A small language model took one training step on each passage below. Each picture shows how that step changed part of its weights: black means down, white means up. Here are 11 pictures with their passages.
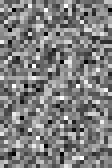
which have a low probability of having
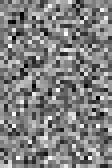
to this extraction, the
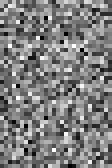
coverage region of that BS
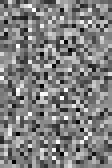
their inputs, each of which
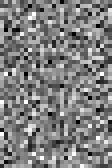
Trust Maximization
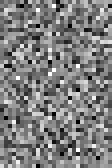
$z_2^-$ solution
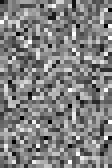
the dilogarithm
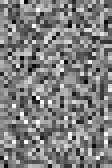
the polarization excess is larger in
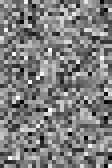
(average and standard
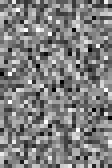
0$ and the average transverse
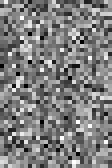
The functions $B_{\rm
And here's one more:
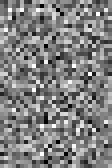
financial conditions. The
